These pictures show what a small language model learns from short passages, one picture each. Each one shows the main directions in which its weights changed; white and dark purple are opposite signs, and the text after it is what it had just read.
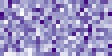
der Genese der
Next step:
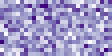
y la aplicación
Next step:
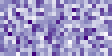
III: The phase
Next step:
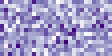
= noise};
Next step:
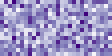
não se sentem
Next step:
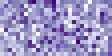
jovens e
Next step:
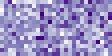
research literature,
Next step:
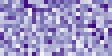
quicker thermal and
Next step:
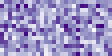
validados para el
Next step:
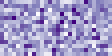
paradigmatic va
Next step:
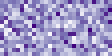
guarantees of
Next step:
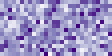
of disk rotation is
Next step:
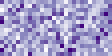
the temperature reaches
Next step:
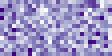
año que
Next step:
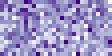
на рис.
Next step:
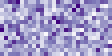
we include in our
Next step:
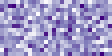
a commencé
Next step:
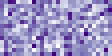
the above procedures that
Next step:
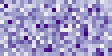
assume such roles are
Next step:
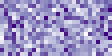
rest of the paper
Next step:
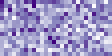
Їх суть
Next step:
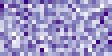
education rate, while
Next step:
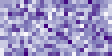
the deterministic equation for
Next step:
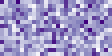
consider collapsing
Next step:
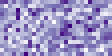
the Ising transition.
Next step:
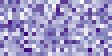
in this section, is
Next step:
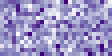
as the interfering
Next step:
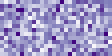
visible. The
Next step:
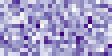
soft decision to
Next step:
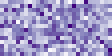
yang terkait dengan
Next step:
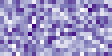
software in
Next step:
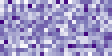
dados encontrados
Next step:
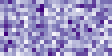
that, approximating the
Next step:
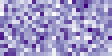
performance of the proposed model
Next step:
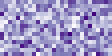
truncation and
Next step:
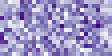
in this section.
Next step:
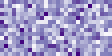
some extent.
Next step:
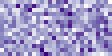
ON THE
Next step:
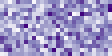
the shape of the
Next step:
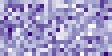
considered in the range between
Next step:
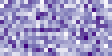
si, reuniendo
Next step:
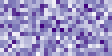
to an effective QP
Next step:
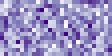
gravity and BF
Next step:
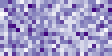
function and $\pm
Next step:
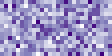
the network under consideration
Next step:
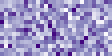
G because electrons
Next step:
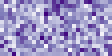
on the system of public
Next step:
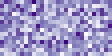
only affect the
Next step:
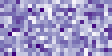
amintim un
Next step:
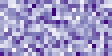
by analytically continuing
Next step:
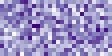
set. We note that
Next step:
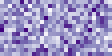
closed algebra
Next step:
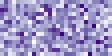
a que todas las
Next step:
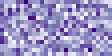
do trabalho, são
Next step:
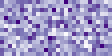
were raised:
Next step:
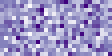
that make up the
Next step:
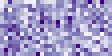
А вот на что
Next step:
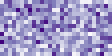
anggota yang
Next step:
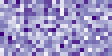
são inúmeras
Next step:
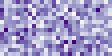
precise predictions of
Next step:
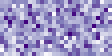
grids used in
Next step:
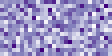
Bader charge
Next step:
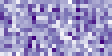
is smoothed
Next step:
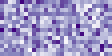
field. This problem
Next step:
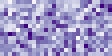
the interaction can be
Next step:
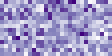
in their volume expansion
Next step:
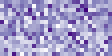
scanning probe
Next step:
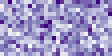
principios de
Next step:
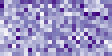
results, summarized
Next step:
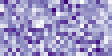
markers show the
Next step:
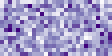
effects cannot be
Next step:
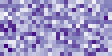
one for the density
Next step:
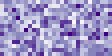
bir so'z
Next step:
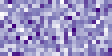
$x$ and
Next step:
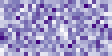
acyclic graph
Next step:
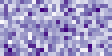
ceramics is
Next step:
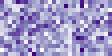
Al igual que
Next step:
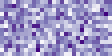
fort und ist am
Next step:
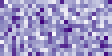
margin line
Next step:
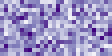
temporal evolution.
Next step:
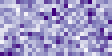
far more seldom
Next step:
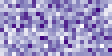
the pandemic and
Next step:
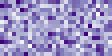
three cases! However,
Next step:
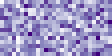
im Loose.
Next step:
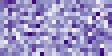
the moment, is the
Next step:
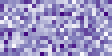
independently within each
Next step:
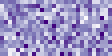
diatoms and
